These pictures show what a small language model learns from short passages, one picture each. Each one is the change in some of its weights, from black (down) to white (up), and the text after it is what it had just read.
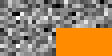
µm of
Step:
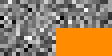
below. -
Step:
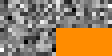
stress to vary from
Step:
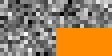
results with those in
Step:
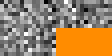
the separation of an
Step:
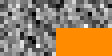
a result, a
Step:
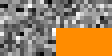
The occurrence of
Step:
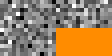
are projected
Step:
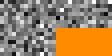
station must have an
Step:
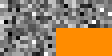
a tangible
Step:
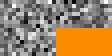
to adjust the
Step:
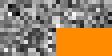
be valuable
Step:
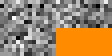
з перших
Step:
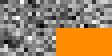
obtained from numerical simulations
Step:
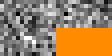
a representation space with
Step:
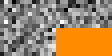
даврда –
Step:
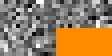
the main focuses
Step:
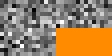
sonoras ou
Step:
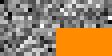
want to calculate are
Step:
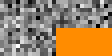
ha sido de
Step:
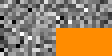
effectively. -
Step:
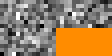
and other learners
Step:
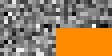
operation. Average
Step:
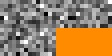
different normalization for
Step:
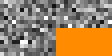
Via the
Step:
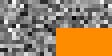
A study comparing
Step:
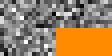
international practices, including
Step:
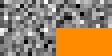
O programa foi
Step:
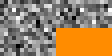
of Technology,
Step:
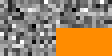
at the horizon
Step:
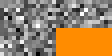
giving rise to the
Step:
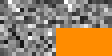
deriving the
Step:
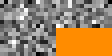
these lines should therefore
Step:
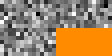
The Jenni
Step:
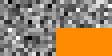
the experimental data on
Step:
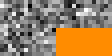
to solve the
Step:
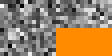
guides them to
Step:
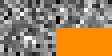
a relationship between
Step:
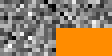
delibera sobre
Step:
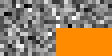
according to the
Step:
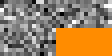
mechanical density
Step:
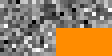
emotions in
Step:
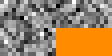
это, при
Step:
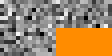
backed by
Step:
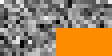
Hubble V
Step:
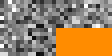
ordering temperatures.
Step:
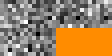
hope that this
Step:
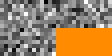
ano de sua
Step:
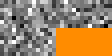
Given the technology
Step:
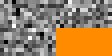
center. }
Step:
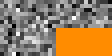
and capture the
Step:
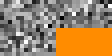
pressing issues
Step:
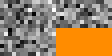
calculated with the
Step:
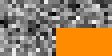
esperado de
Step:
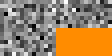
others; respect the
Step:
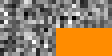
xotira va
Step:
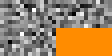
Université de
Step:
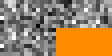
standing). The
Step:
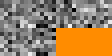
the electrical property
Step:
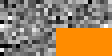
Percentage of
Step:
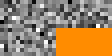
we have seen for
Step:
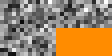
following is a general
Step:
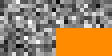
that in our
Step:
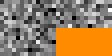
of challenges in drug
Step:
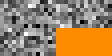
their theoretical radii
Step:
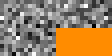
the visual similarity
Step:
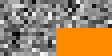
Best Search
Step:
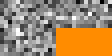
almost all of the
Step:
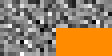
negligible effects
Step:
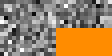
mix. The
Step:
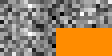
developing ocular
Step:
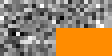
to previous works
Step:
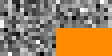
patterns of atoms and
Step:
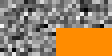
and $R$
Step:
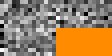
et. Al.
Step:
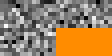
Traditional 8
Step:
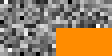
we have developed a
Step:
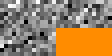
образования важен
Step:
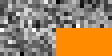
of equations we can
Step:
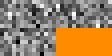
physiques que
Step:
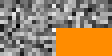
the only constraint
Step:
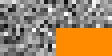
collinear solutions
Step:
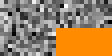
MOC is then
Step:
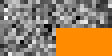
is an open source
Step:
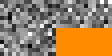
briefly address the
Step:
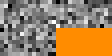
GBV is one
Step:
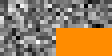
in order to
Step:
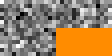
governance of the
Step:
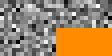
NOT consider the
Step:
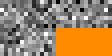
The resulting errors of
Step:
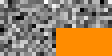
of the states
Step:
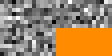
ch}$ dependent
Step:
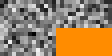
association, now
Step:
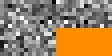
although we now know
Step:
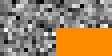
published articles related
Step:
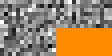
is performed at
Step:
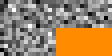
feedback, performance
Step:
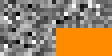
single reaction (with
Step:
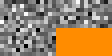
a produção
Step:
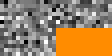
integrated rate equation⁷
